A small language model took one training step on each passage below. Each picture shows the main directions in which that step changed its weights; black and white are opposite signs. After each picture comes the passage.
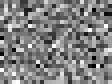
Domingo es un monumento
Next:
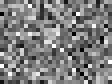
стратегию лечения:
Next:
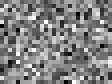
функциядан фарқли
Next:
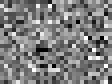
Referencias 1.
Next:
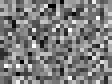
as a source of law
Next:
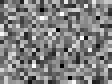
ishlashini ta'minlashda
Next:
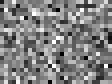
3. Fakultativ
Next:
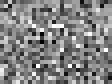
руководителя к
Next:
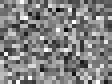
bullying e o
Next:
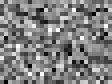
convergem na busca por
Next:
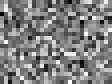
como transporte, alimentación
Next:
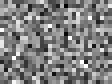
de osso particulado e
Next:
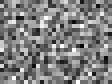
kadar devredilemez
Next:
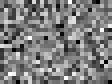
количества примеров,
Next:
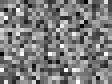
eng ko'p foydalaniladigan
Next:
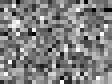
uning kosmogonik
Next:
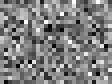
функціональні складові
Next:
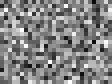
propre et sain. Au sens
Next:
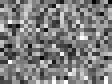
a una adecuada
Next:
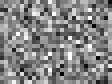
malakalarni rivojlantirishning pedagogik
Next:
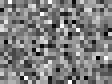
holda tarbiyalashga
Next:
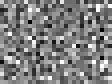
Владельцы не
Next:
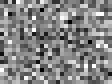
МІ пригнічується
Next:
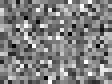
em 7 áreas de vida:
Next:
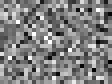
// Проблемы науки.
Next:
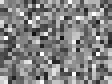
Набиева Д.А.
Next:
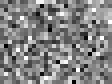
Behinderung, die auf der
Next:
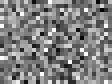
tal motivo, com o
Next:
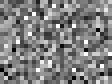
юрак нуқсонлари
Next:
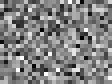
joriy qilish zarur.
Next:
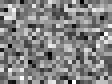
katta ahamiyatga ega
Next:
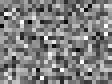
marcas constituyen no
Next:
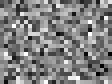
Nachrichten lesbar, die
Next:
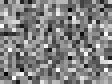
boshlang'ich ta'lim,
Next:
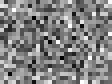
sobre el Federalismo y
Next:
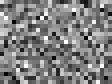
fase móvil
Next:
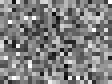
слова: правило
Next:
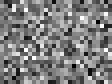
la performance dans les
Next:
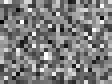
Модельні складові
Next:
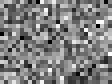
bo'lgan⁴. Vohada
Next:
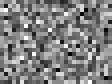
orqali tasdiqlanishi
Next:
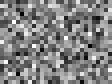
topshirishadi. Ular
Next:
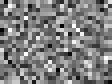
yoki qasd qilishga
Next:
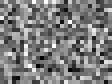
untuk analisis metadata.
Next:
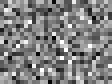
Health Interventions:
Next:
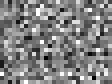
Hochschulen wird zum einen
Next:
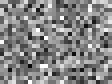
S., Baratov,
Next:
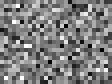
года. Том Часть
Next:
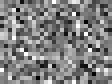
in 6 months after
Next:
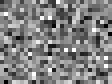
aeronaves possuem
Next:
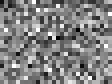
Collaborative Session ng
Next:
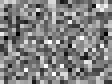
σε απόσταση
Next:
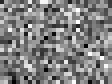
que es troba al centre del
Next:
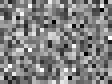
даючи змогу
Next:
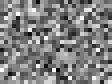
нових продуктів і
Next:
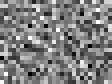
hambatan dalam interaksi
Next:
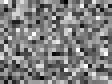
of their origin and
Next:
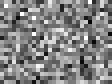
automatische Extraktion
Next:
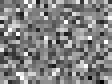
insonning ma'naviy va
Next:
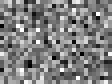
nosotros ya vivíamos
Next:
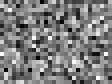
АС нашриёти,
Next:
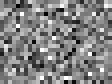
yoqimli ekanligi
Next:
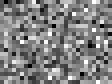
liderleri etkisiz
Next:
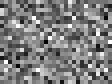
intentó emular
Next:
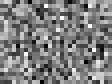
Keywords: international
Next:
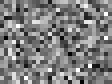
elemento principal del grupo
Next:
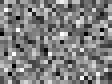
negative impact of external
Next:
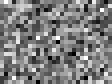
Du Contrat Social*.
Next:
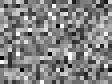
sector in Uzbekistan.
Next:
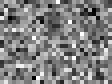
foydalangan holda va
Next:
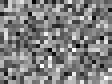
нота белгиларининг
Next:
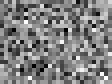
умовах воєнного
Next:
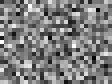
insonga hurmat,
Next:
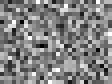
agendan i hela
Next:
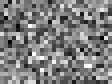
seperti ini adalah
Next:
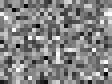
şebeke modeli
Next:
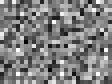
danken hebben, maar
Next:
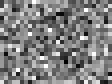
der bemüht ist.
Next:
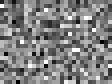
Conversation es gratuito
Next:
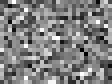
Там же. С.
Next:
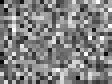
tahlil qilingan.
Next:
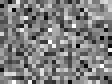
operatsiyalar samaradorligiga
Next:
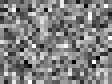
yuzaga kelishiga sabab
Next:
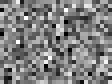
сабабдан, пул
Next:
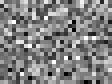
визнання професії,
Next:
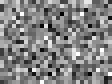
майсаланиш даврида
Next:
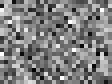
асарларни қисқача
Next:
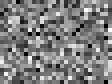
Ctrl-V kun je
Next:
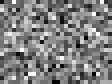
narxi do'konda
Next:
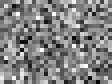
cadrul grupului
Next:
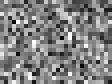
estos no habrían
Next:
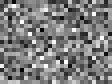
visual durante interacciones.
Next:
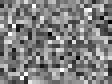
hisobi ham olinishini
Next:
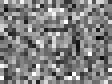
дали да се обособи
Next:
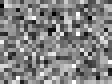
ishlab chiqarishga
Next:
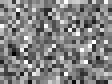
en la apariencia el tratamiento
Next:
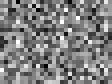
централизации управления.
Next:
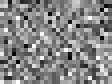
nas lágrimas.
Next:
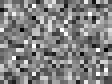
charte de la Diversité
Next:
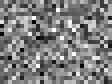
*“el esfuerzo de
